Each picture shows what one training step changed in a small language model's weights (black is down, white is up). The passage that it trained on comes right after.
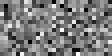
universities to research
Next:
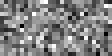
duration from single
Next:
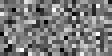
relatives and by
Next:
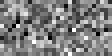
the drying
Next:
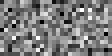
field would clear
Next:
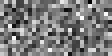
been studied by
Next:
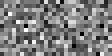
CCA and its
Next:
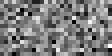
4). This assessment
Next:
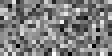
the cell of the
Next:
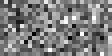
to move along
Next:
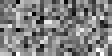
heritage associated with
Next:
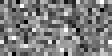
control for the results of
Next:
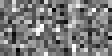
The RISC
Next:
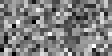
of clients
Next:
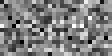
are dumping
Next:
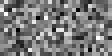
in Plan
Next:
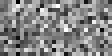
se ispitali
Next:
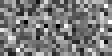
over 30 GW.
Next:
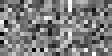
IL-6 and
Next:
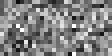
suitability map
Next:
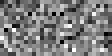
indicate the existence
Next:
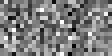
paper presents the
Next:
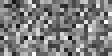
not a terminal
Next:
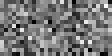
in rural area
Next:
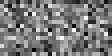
structural frame
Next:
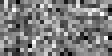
between Asia,
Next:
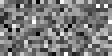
debonding with
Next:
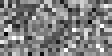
with the version
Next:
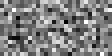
pin between the
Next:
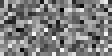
and therefore in
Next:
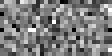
obtaining V_t
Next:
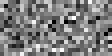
motor learning with
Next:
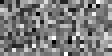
operator was applied to
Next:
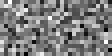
and degraded
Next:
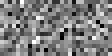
same composition in all
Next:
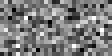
mortality world over
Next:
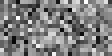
on the impact of systems
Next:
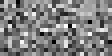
that a standardized
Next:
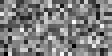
of gases.
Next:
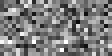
unstable network of
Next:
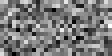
8 5 Medial
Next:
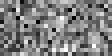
think aloud
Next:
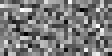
Sets on the
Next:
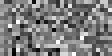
with developments such as
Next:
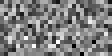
it would increase the potential
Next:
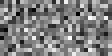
which will be held
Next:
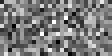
signaling is
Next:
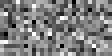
using the relevance
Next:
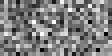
ratio among number of
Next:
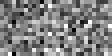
have been used for the
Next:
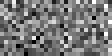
this article.
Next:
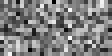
through human resource
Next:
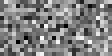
One of the most
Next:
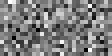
undo the change.
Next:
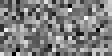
as the grinding
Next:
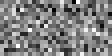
treatment once it
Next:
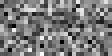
Sociology &
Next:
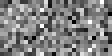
S1) as
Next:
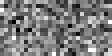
all be seen in
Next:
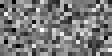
and PLR means
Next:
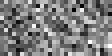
to sustain this
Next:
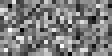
the theory of
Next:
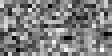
of moderate to
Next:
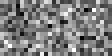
by ASTM
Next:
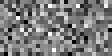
initial conditions. As
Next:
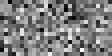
is a biannual
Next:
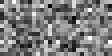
of demersal
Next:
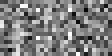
AI-based system
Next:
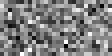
foreign language as
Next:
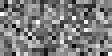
on the chief
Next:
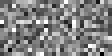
S.V and
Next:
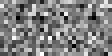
The Korean people
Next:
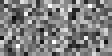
benefits of
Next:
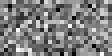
the Writers and
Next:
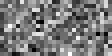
of medical image
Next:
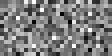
Cross section E40
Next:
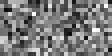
in the domestic
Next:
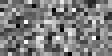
7 shows the evolution
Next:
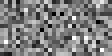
as their actual number
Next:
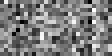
main scientific
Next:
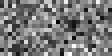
with a focus on
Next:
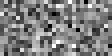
as additional,
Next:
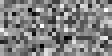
whereas RMSE
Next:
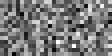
by the introduction
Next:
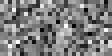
memories of these
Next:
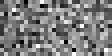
loop controls the
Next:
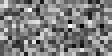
residues is an
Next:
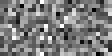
The incubator is
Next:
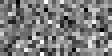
for teaching,
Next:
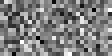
study was conducted
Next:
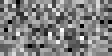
that causes social
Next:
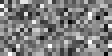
life, rather than
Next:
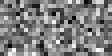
selected high risk
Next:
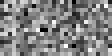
in air temperature
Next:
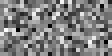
health, education,
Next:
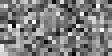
high toxicity
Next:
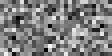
chain, releasing
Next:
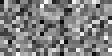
level relationships.
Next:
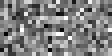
channel using
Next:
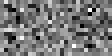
to articles on
